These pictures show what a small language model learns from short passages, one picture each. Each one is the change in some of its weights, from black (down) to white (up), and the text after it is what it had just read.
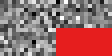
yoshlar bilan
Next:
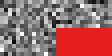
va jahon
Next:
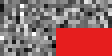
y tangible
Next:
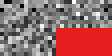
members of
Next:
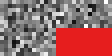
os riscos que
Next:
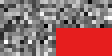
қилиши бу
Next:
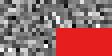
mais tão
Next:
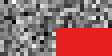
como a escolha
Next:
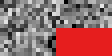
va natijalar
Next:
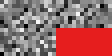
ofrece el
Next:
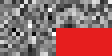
była to
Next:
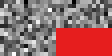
internos para
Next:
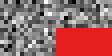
cuidado com
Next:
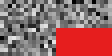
de lucha
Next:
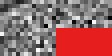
ва ўзини
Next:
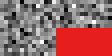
ao Chefe
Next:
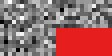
been using
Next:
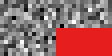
objetivo del
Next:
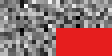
Чет тили
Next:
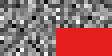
amaliy fanlar
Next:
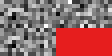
que señala
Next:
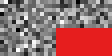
чаккон ва
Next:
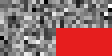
conhecimento. A
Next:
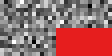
– 5 дона
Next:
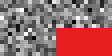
No Brasil a
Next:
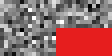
понимают их
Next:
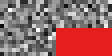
те, що з
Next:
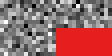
з кіно
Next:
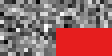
pensar que su
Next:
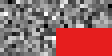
es Profesora
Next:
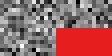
exame do
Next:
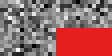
ценности -
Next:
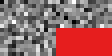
passei mais
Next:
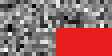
учет и
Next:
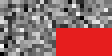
os alunos
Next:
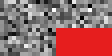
die Arbeits-
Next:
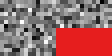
que outra forma
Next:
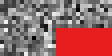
или метода
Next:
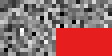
to determining the
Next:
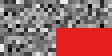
resultará em
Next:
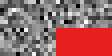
de subiect
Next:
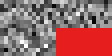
of Human
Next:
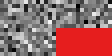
les acteurs
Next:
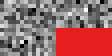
Земля как
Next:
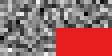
Rio de
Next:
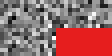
lo planteado
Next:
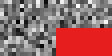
activering van
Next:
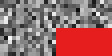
va paronim
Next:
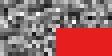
the youth
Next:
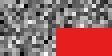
aufgrund der
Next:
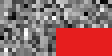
Doctor of
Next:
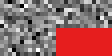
deve se
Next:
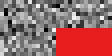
– Energiya
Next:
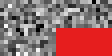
centrées sur
